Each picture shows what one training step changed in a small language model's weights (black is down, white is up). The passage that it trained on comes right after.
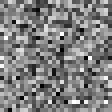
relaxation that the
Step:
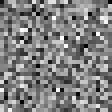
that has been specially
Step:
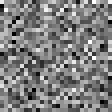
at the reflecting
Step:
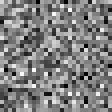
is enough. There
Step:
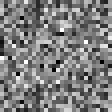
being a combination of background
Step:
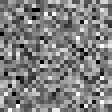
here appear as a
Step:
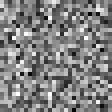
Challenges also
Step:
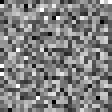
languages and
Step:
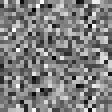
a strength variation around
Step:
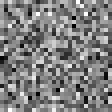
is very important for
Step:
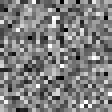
is algebraically
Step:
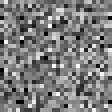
tensor defined as $
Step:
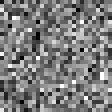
acting as my
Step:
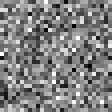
attested in the
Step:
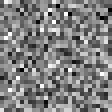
The simulation results show the
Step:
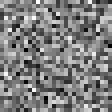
such salaries are
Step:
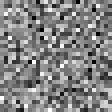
of the Sea
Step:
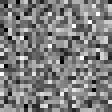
for storing and
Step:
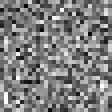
general, the round
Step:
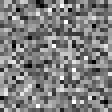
For simplicity,
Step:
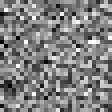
wind/wave correlation
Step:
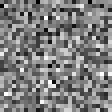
detected by the
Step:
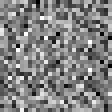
been a continuous process
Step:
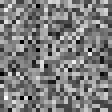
the first data point,
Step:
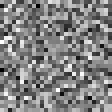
the thermoelectric
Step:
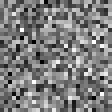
gain ($\rmd
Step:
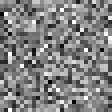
in Fig. 8.
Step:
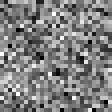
abuse of power.
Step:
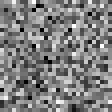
detections, upper
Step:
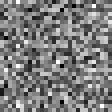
to find out relationship between
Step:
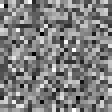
education. Another
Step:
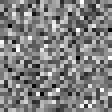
but it was at par
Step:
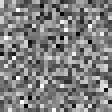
a longer contact
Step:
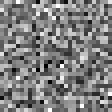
that fulfills
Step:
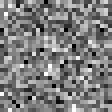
symmetries, or models
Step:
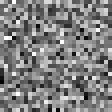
a particular zone are
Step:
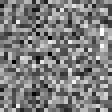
form of the area
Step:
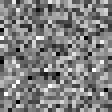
hosts and the
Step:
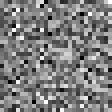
same residential areas.
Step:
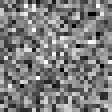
thank Dr.
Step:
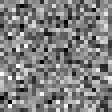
Generalized \\
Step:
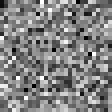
a topological star and
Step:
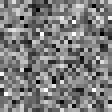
issue through the use
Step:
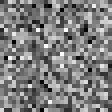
statistics of collected
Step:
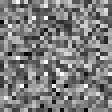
constraint, using the
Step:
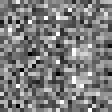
performance, speed and
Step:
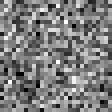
the variations, as
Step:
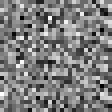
C and GA,
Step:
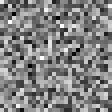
Symposium on
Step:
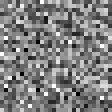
The fc part of
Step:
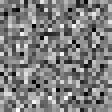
Wittig reaction
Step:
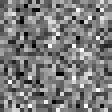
respectively, as shown in
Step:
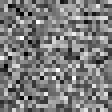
with smallest value of
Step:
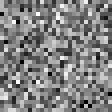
is nonlocal and
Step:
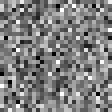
were determined from a
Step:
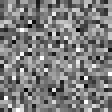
used for material property
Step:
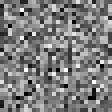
in $k$
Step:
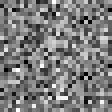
is proportional to
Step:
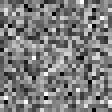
global quantum correlations.
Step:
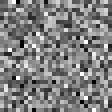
significant factor treating
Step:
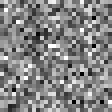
impacts the
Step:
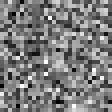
values, and sustainable
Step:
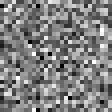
the thickness of the
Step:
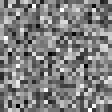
of the phase transition,
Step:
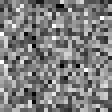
modes of sound
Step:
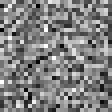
the real exposure
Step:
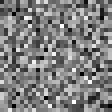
HK spines of
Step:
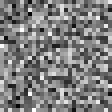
imaginary and
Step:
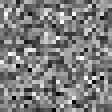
factors (independent)
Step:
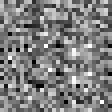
knowledge, lack of
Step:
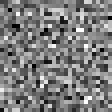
stress energy tensor:
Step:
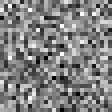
expense of Mg
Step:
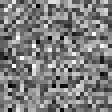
the forward wave
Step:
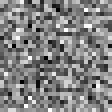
entrainer introduced
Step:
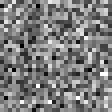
the consultation has
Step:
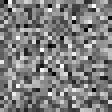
for implementing new
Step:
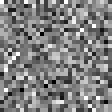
two symmetric stable
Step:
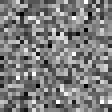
\includegraphics[width =
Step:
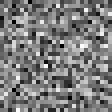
t-AF state
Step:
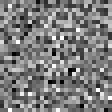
designed: RQ,
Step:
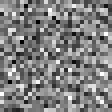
data and materials The dataset
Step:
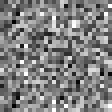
K V College
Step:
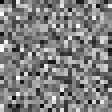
Women Writers
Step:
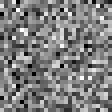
cell without affecting its
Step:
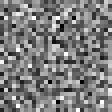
groups. Spatial
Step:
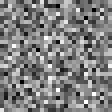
low mass stars are in
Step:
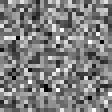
were administered
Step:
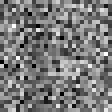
position and change in position
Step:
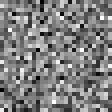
as puberty,
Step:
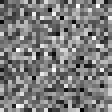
into memory. A
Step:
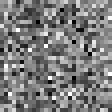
components, all recorded
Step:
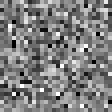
has existed for many
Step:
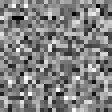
(NL), number
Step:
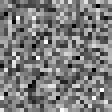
~50 % purified
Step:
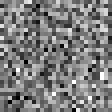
and acceptance testing
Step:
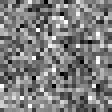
entrance. The
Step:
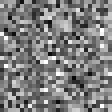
fields, the time
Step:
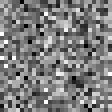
resonances, a linear
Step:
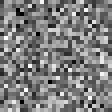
the test set has been
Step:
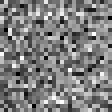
for categorization.
